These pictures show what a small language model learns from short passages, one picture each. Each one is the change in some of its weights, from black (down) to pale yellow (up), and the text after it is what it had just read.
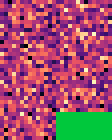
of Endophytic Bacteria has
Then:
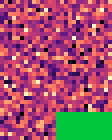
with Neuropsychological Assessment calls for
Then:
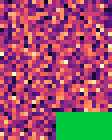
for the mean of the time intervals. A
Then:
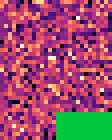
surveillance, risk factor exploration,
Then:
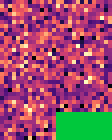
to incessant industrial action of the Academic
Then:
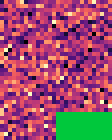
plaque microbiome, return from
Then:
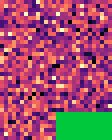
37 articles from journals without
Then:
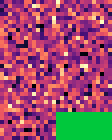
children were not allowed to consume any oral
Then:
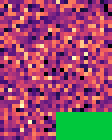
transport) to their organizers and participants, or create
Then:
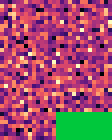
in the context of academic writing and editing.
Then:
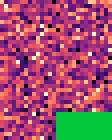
publish the data from this sub-study
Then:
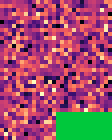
9 are critically endangered. Therefore, the
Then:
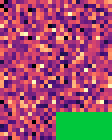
real-life scenarios for financial, cultural, or
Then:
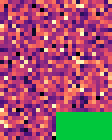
management by walking around. - 6-
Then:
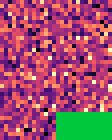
and gas companies that are currently looking for
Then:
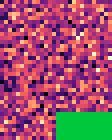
with 31 (21.4%) associated with a
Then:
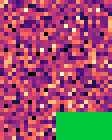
developer is ready to deploy its application, it
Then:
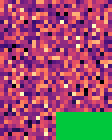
Černý, F.;
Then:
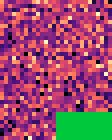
drawn from all these areas and analyzed on
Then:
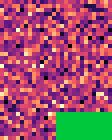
combined with gelatin. Object
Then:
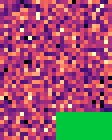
spectral peak at 11 day period. An objective method
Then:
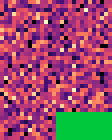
greater than 60 KB, with potential improvement
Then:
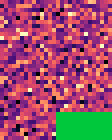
co-existence of agriculture, and other
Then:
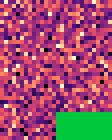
control relies on large-spectrum
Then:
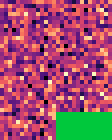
Fermi level (E_F) which
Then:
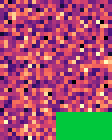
with a neighborhood of $q =
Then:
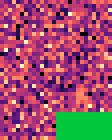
easier (Hadeff *and al.*,
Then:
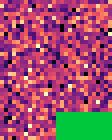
condition is to improve the quality of life of the
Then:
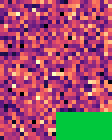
High. The sample which had a value range of
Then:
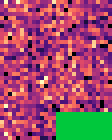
be seen as a means to an end but an end
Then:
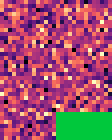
a personal outlet for stress relief and social
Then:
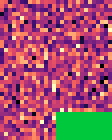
financial resource sustainability. They are persons with
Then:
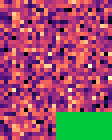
the Vertical Electrical Sounding
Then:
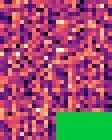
the spatial differences in infrastructural facilities and human
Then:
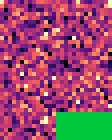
many of them would understand the expression,
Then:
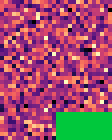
detect glucose, showed low operating
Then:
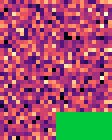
eastern Adriatic. Those included sites of
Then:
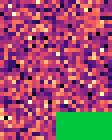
fetus, to include maternal
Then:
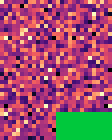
export items from Vietnam to the
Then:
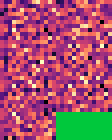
future-oriented. High level of
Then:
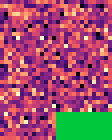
Significant Reject Ho ^{6a}
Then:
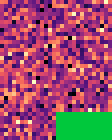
Adapter", 30 September
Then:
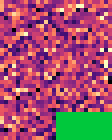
a pre-existing middle class as
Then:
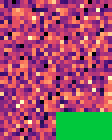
(SBF) according to Kokubo
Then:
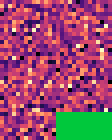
precise modelling of physical sampling circuitry
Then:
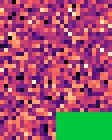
as Apache Parquet [1]
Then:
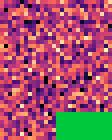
final transform is then sent back to the
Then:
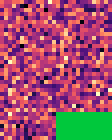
traditional traceable inspection methods.
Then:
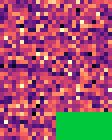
whole in Canada balsam.
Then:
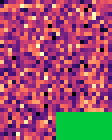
10 min. Antimicrobial activity was
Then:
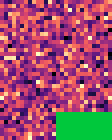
for stabilization of single machine
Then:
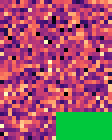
retardation in SWI (Figure
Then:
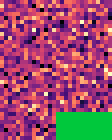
is rapidly formed, as an effect of the
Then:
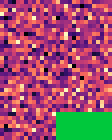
Akinwande, J. T.,
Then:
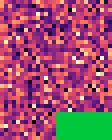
creates a target-selection problem that
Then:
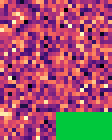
application identifies capacity lost due to lack of resources
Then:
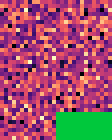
data privacy, cooperation of service
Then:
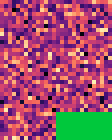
Fundación para la
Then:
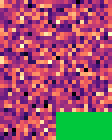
this scenario is depicted in Fig.15.
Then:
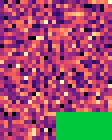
Papain Activity (% retained)
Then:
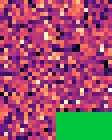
which uses living organisms or their parts to develop
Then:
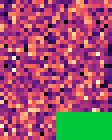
of the small end (right side in Figure 12)
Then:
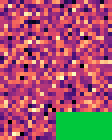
vitality compared to boys. This is due
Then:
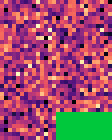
unit which is an integrated component of main unit for distribution
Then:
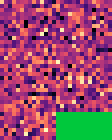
anatomical changes using both phantoms and
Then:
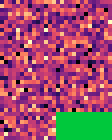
Old Oyo Kingdom, he also
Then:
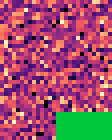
modifies the store to be ρ'
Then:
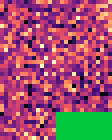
common health problem that significantly affects quality of life.
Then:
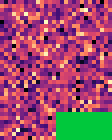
118° (Bhushan *et
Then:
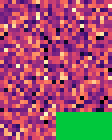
complications resulting from its use. Keywords:
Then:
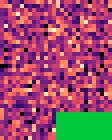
Environment Laboratory, Faculty
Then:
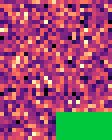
Location Where did you participate in the
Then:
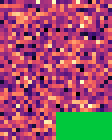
NL3. Results against *S.
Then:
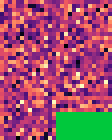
underachievement and dropping
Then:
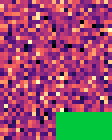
stay current with research developments, and gather
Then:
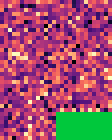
ensure accurate quantification of curcumin in
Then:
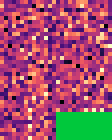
is the process of material loss and the creation of
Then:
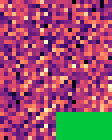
learning about and seeing what their kids are
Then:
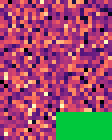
and its impact on the company's performance, which is
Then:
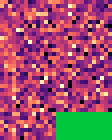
who earn less pay more as a proportion of
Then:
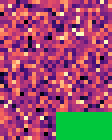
relatively positive outlook regarding bio-based
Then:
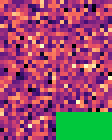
problem with this proposal is that the medical and legal
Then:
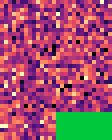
element space discretization in ‘x’
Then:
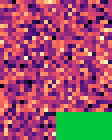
'to associate' or 'to unite'
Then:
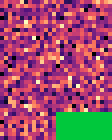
death of myeloma cells and increases the
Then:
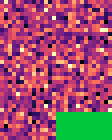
the Soviet Union and abroad,
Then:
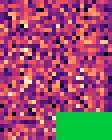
by the authors. B. Austen's
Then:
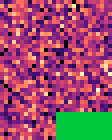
to analyze the relationship between the influence of each variable
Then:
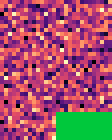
communication engineering. Since 2004, he has been
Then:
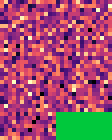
tourism is popular throughout the world. In
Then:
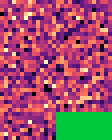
vaccination. Vaccination is particularly important for people
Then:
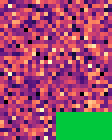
engineering is the alloys based on an
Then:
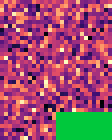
structure prediction. Therefore, while more challenging,
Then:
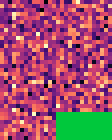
between seed yield and branches per plant. The
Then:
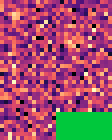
a given Tykhonov triple,
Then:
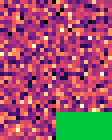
inside his country, Duterte stated
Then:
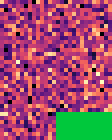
Theoretical and Applied Sciences*,
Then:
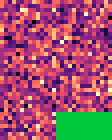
limbs double tendons were present. The
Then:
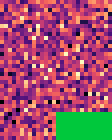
normality using Shapiro-Wilk
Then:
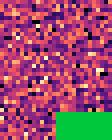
bulky, expensive and require a high
